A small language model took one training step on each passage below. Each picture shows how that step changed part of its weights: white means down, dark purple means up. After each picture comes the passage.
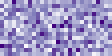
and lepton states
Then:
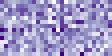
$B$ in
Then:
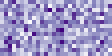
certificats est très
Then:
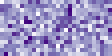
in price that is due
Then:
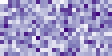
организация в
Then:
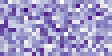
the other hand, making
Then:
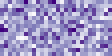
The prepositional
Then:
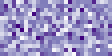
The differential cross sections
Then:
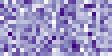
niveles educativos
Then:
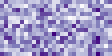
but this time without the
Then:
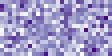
drugs. Material and
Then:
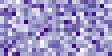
of incident photons
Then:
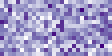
the lowest to the
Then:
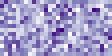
á aquellos
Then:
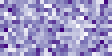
calcium scoring
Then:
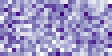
important implications for dark
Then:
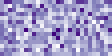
to bring in
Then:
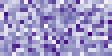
subtle changes in
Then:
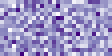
/\omega $
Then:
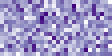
Olarak Ceza
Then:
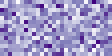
room of the
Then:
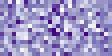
process on the composition
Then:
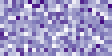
Units Mean
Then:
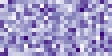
the series capacitance
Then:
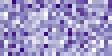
harakat qilishlari
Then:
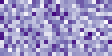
la numărul de
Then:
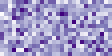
Em suma,
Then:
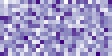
in the studied mine
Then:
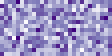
prepared by
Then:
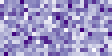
to 20 solar masses that
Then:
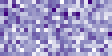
possible to evaluate the
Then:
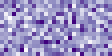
a given model has been
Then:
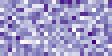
30 minutes.
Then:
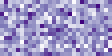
of flight delays
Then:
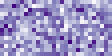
assumption that the two
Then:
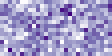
based on Strain
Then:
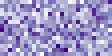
S nuqtadan
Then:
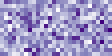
and Mani Onana
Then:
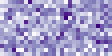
sites, and their use
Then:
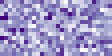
by fitting the
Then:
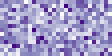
àquela usada
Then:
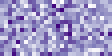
youth empowerment
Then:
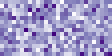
to use the Lund
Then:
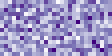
в других
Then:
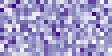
in Table 1. The
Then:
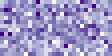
были приняты
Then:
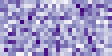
no pasaron el
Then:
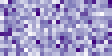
этом их разные
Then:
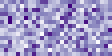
Rare or locally
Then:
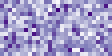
investment, which
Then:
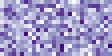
from urban areas of
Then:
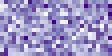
the eigenstates that
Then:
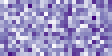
dynamics is restricted to
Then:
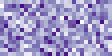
be useful ('data
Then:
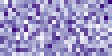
prevenção —
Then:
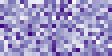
temperature phase transitions with great
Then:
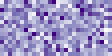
lar soni 7
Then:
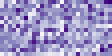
ale unei opere
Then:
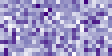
both ordinal and
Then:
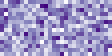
these readings reach
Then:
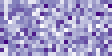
Animale e
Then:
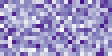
most relevant ideas presented
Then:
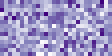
parte occidental de
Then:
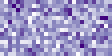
ratio. However, it
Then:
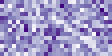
most beautiful
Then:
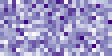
position, in the state
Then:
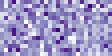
la información se
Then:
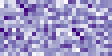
data, sparar
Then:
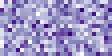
thermal detection thresholds
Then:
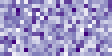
of incorporating more than
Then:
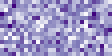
выражено в
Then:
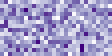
the use of natural
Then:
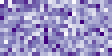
of gravitational wave communication in
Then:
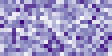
secondary photon fluxes from
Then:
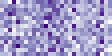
correlation between the degree of
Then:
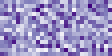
emission has two distinct components
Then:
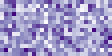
apparent benefits to
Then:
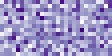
For an original system described
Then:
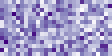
male to female
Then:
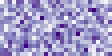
ekologik ong va
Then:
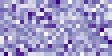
school? How education
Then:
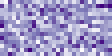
through the issuance
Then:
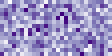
three even configurations
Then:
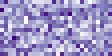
Check the model's
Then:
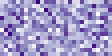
method can cover regions from
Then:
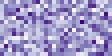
heat release rate for
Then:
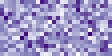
nata sulla
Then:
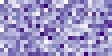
how this approach is being
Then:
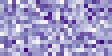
energy dependence of the
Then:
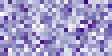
and the first m
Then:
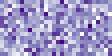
and Dataset
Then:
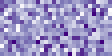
date & filter &
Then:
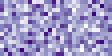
centerd on the
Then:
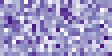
would be interesting to investigate
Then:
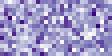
instance, using advantages
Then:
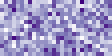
P}$ and consists of
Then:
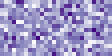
design: The theory,
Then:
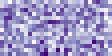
these algorithms were not able
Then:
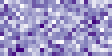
between the barrier and
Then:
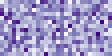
uchun bepul
